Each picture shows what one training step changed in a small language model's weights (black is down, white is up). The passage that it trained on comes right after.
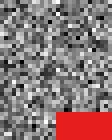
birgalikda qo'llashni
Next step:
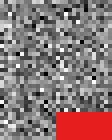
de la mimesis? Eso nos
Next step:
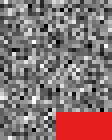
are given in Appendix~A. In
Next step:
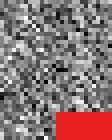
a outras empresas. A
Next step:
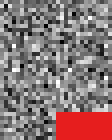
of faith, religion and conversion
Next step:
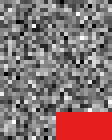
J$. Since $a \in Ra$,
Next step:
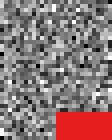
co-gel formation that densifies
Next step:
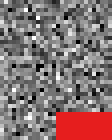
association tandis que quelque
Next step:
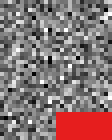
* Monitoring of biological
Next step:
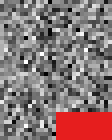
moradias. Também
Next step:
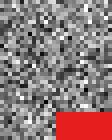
character's statement. Tactile
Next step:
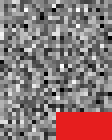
common to Simard et al.
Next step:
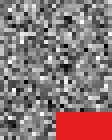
for the interaction between the phases.
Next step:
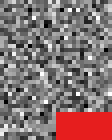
exact magnitudes of the defined
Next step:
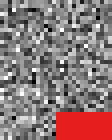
comes from Tevatron Run-I
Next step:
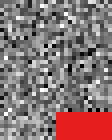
adolescents from unfavorable
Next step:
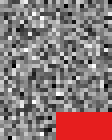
um lado, as mulheres trans
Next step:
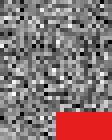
in $U_1$ satisfying
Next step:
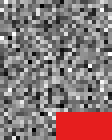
where Φ is permeability of porous
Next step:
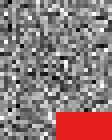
correct the density profile at the
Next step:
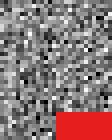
and consumer responses in the
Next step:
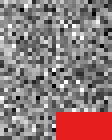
niveau de la variance en un point.
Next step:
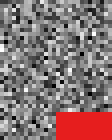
artificial gauge field for the system of
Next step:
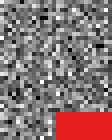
público e dos gestores
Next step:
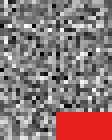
the field of Green HRM -
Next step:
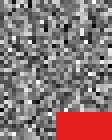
top-level groups in purple.
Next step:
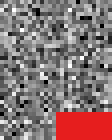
American College of
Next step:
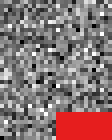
transitions and charge screening.
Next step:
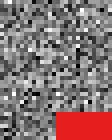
Several Ayurvedic classics have
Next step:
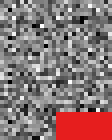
full line is a linear function that
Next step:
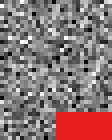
It is characterized by a vermicular
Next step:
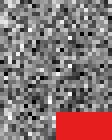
Being the first edition of this open
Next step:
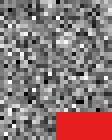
doctrine de l'Essence*.
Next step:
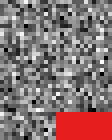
lattice site $x$ to
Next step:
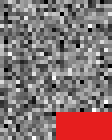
already revealed features
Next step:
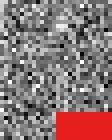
contratempos, são as
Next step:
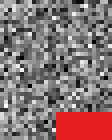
*Ecuarunari*. Entre
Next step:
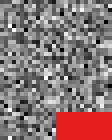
la sola entidad de la
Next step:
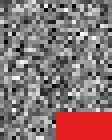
density ratios ($R$) were
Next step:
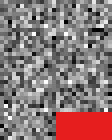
Что касается
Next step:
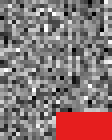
proportional to the trace of $E$
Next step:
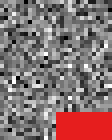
Dimana: $$W_o =
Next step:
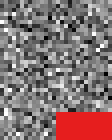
of the derivative **2f**
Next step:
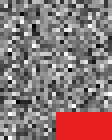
makes it more robust against
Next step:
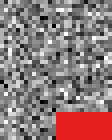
account (in a sense, it is
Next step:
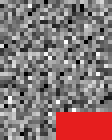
and Choreography Teachers
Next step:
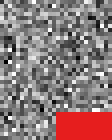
differences between spins, and equals
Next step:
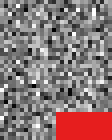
indicate the distributions denoted by the
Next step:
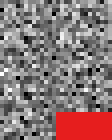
data dengan menggunakan
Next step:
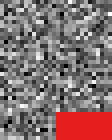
Phenylalanine exists
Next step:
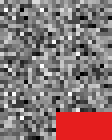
DARK VERY LOW
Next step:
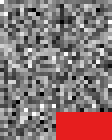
it is a valid taxon, which is
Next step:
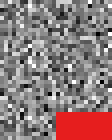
ions } \authorrunning{Ding
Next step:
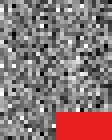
$t/\ell^{z}$ generically
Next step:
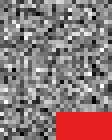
Samarendra Nath Sur,
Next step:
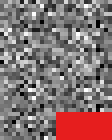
Біланич, Т.
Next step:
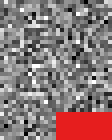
be excluded with certainty when users
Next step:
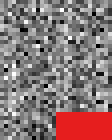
even in treatment resistant
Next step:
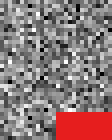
\bibnamefont {Carey}}, \bibinfo
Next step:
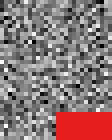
of training, which is known as the
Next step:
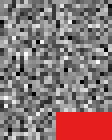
accordi di licenza e i
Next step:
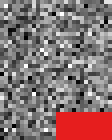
SvdW model (black solid).
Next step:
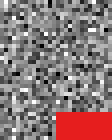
values = line.split() word =
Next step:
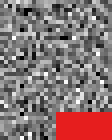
Fato**. Recife,
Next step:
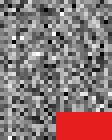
instruments with the aim of
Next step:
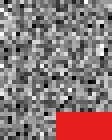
review is the best approach we have to
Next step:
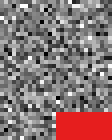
2009). Education is a critical
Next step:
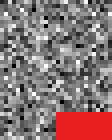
xatolik o'quvchini
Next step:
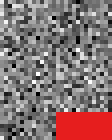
emitir parecer sobre o
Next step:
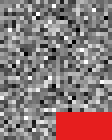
the number of consultations, communication
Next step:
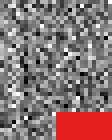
reaksiyaning harorat
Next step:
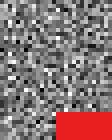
bottle is placed on a
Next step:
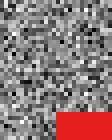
практике. Кроме
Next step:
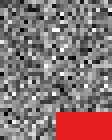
would pop-up in all-sky
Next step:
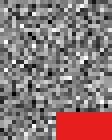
et all. \emph{ApJ},
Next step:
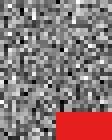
land to plant rice. You have
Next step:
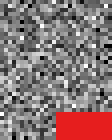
coincide with the principal
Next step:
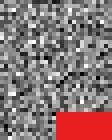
Here, we used ${\bf F}_c
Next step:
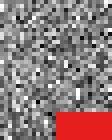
with respect to the open-loop
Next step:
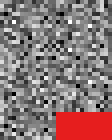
requisitos previstos en este
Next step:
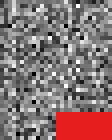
(8) вычисляется
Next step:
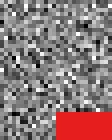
цій галузі,
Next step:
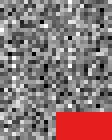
и др. Академик
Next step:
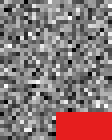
result with $\gamma$ replaced by
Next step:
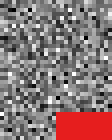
the object of his parents'
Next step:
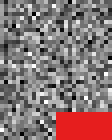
On cardiac consultation,
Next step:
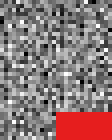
and behavioural characteristics in a
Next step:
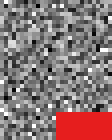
significance when compared in terms of
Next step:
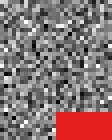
elements. We first utilize the
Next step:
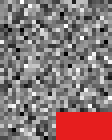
including value-relevant behavior.
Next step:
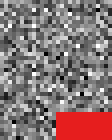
civil às modificações da
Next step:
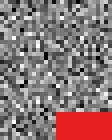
Fabio Cabeccia, University of
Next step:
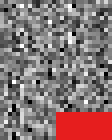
small perturbations $\propto
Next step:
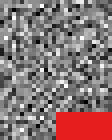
semantik mazmuni
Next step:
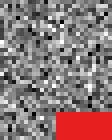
prob of observing foreground given a
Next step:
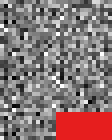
qahramonning kutgani
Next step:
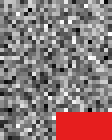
fanini o‘rgatuvchi
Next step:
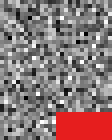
main reason behind their dedication
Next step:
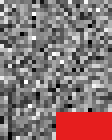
information was collected through Television,
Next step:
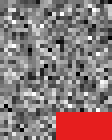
1/3 yellow, the explication
